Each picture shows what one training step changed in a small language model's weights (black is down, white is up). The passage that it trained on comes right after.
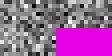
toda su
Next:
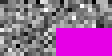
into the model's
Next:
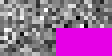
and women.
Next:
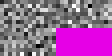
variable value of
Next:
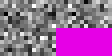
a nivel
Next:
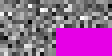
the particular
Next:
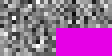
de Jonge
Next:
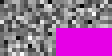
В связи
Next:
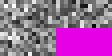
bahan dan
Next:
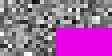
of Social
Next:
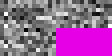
at.%) can
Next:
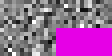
literature by
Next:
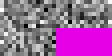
to previous research
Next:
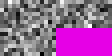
experiment done
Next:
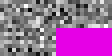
long as
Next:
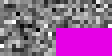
different structural
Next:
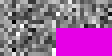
to the mass
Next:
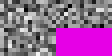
clinical research
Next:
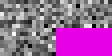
one changes
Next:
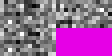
taken from
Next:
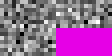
on the product
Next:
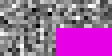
De experimento
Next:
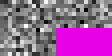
data mining,
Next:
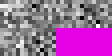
Chan Chan
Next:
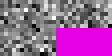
cuisine and
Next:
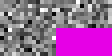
the sector.
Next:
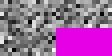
role in
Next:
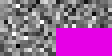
indicates that the
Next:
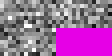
tourism in
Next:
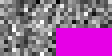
related to
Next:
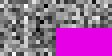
increased risk
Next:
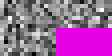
by management.
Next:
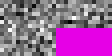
integrated information in
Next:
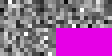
ega. -
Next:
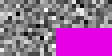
area and
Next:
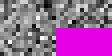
the republic
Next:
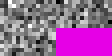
predicted energy
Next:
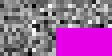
performance in speed
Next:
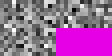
y, sin
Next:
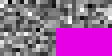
atua no
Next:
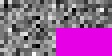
- help
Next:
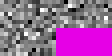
the application
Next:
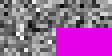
poets of
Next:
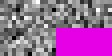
en este
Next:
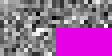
each ethical
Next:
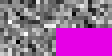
em sala.
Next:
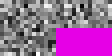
coefficient is
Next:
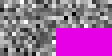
da pensão
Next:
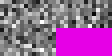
Based on the
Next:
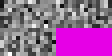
is machined
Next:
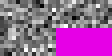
that is more
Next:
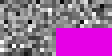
educação em
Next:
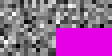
contributing the
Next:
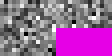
dependency between
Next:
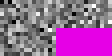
To attract
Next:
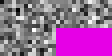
conditions for
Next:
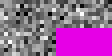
total area
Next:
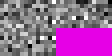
se realiza al
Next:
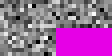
divided into
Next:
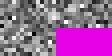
component of
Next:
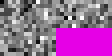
además de
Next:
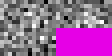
still a
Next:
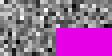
and concerns
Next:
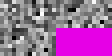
de este
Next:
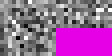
libro y
